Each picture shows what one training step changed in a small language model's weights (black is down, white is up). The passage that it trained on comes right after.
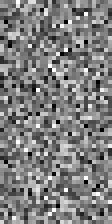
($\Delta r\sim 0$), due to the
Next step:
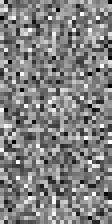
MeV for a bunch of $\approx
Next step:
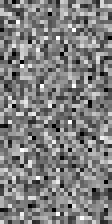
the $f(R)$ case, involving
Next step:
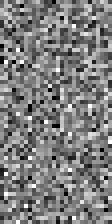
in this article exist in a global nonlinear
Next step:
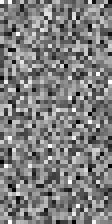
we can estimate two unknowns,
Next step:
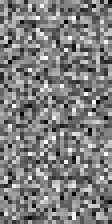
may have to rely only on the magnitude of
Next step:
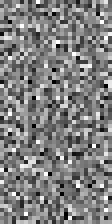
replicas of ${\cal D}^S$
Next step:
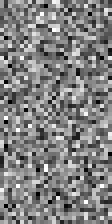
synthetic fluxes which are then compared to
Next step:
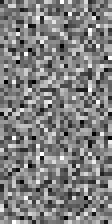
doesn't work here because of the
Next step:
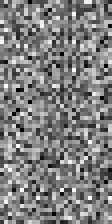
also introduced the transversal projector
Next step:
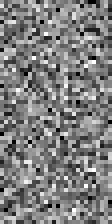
lower energy, *e.g.*,
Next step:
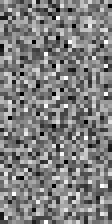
of synchronized motion. We did
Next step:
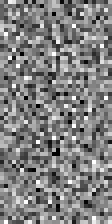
At these energies, accelerator measurements are only possible
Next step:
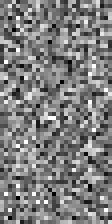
the physical components shown in the following list.
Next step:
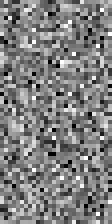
\times SU(3)_H
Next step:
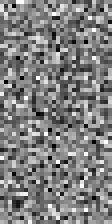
deformed solutions from the commutative
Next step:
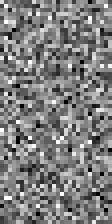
with a power-law with the index
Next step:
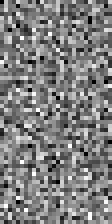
states permits extraction of the Kerr
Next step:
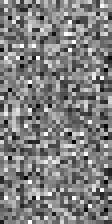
possible to formulate gravity with a complex
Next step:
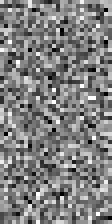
course write (74) in the more compact
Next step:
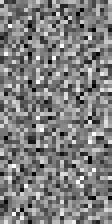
privacy in the entire domain of
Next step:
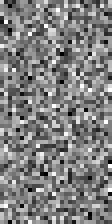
of very intense simulations of the WR
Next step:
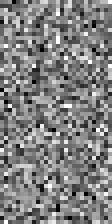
with local nuclei and electrons, and then
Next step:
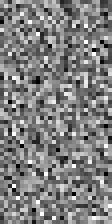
and limitations of our model, along with
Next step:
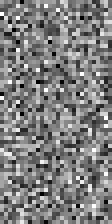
a given amount of internal energy the maximum entropy
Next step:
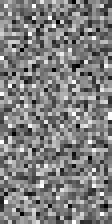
The source of this investment is also
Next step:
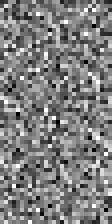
as vacuum particles -- vacuum electrons are chosen as
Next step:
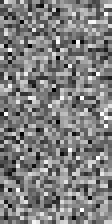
in setups with more than a few fields
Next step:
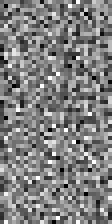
it increases, since profitable
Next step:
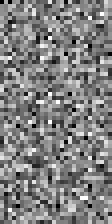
denote the Fresnel integrals and
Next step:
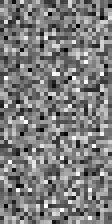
8. Stable delamination devices
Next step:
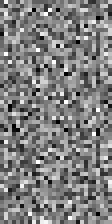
{Set \hspace{+.4
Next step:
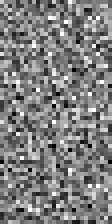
TL liquid phases is to be
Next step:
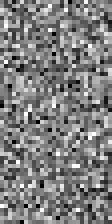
the other hand, restricts the comparison to the
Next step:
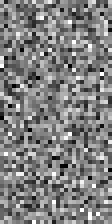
the early months of 2021.
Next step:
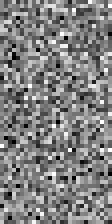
with a great care. Furthermore,
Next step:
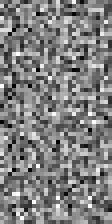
small. Thus, the center-of-mass
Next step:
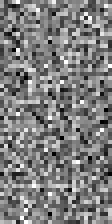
a scale has to be determined in the last
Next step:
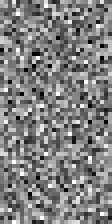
and the models of CGCNN. From the
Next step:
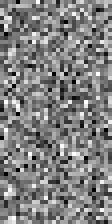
interpret visual or tabular structures
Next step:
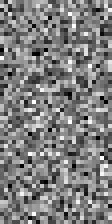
and quasi-periodic oscillations have
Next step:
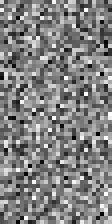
to be perfect which corresponds to Fermi
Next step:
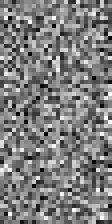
fit with the models, suggesting a validation
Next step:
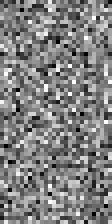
web-based frontend,
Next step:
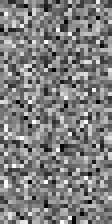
\begin{figure}[htp] \centering
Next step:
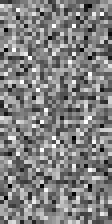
of the lag-energy spectrum. The change
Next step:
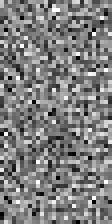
in Fig. 6. During the experiment,
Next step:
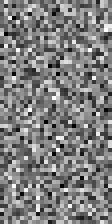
, \end{eqnarray} $ | gW
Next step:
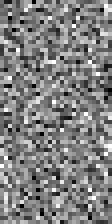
the spatial direction. We perform this by using the
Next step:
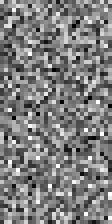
qubit can be built, in complete
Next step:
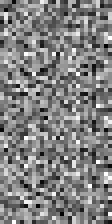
that the critical coupling strength depends on the largest
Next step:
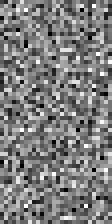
pump beams. A key to improve further
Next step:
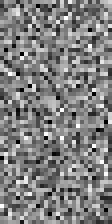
GPTCM assume the latent variable
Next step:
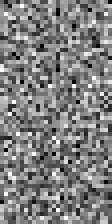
As the batch size increase, communication
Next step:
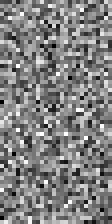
RQ gamma-ray pulsars,
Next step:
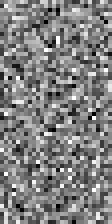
in Dirac, colour and
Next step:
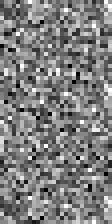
we remodelled the sample using a
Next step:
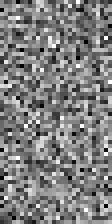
choosing from a list of
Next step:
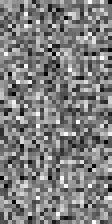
emission following laser excitation at variable
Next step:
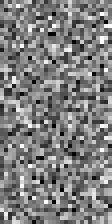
quantum or classical waves in open systems is known to
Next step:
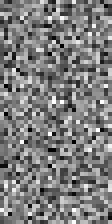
next that for an $S$-wave
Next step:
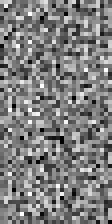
compared to what can be produced by
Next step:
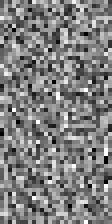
GeV, the NNLO-NNLL
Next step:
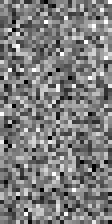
ensures a minimum. For small $g$
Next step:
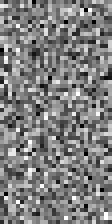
and experimentally accessible platform for
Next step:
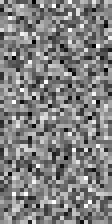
from heavier gauginos. This
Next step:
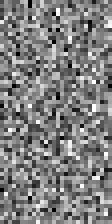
with lower-order models, a faster
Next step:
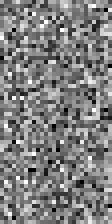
Acknowledgements } \noindent It is
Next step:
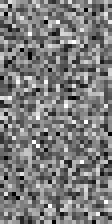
large in an attempt to mimic
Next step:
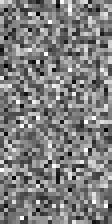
much higher than the observed 220 mJy
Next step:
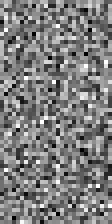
goals. Firstly, to perform a
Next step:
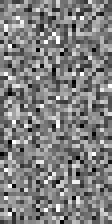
unified approach,'' \newblock {\em
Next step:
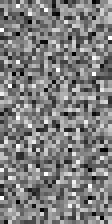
The rejecting state is omitted for
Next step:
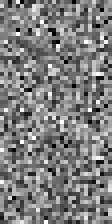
spanning the period from January
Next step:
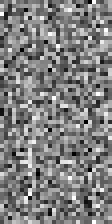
any other facial movement) can
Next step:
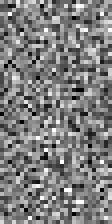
distinction between these two theories can be made.
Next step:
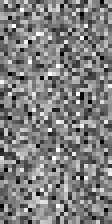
given by\cite{hamer}:
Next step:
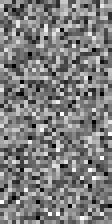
2 larger. Furthermore, the photon index of
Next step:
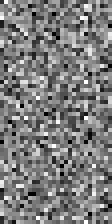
both the aforementioned classical and quantum
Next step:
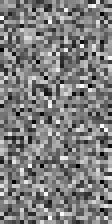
angle (atoms 5, 4,
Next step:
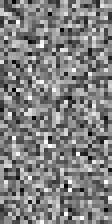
the core of the cluster. Indeed,
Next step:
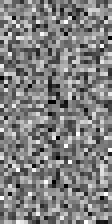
atomic motion and light generated by atom-light
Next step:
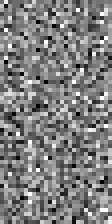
in the hcp and bcc structures in
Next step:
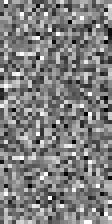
possible to write \begin{equation}
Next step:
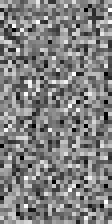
the algebraic VSI conjecture
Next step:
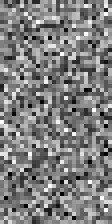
using the subsequent resummation approach only
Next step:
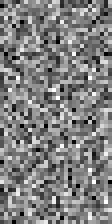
the substrate with interference layer. To
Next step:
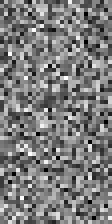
community is publicly alerted for
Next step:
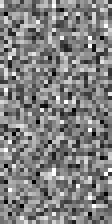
model. The thermopower shows remarkable
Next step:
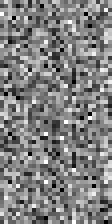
be universal and that the system approaching
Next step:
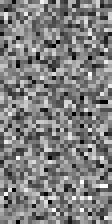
that the functions $H_i$
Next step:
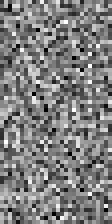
validation for Parkinson's
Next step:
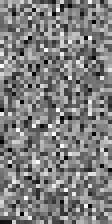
quite clear. \par The acceptance
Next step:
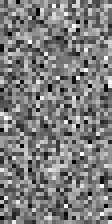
is transmitted by a station.
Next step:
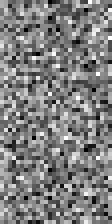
## Results *Cell-free
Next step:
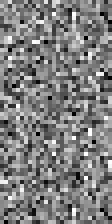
the first stage are escalated rather than
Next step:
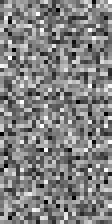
The $Q(u)$ are eigenvalues of
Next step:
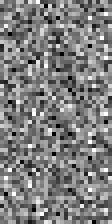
on $z$. The inset of
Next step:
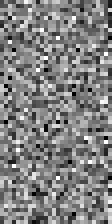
are not $B$ dependent and the
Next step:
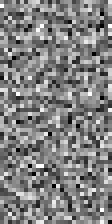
with higher quantum efficiency multi-anode
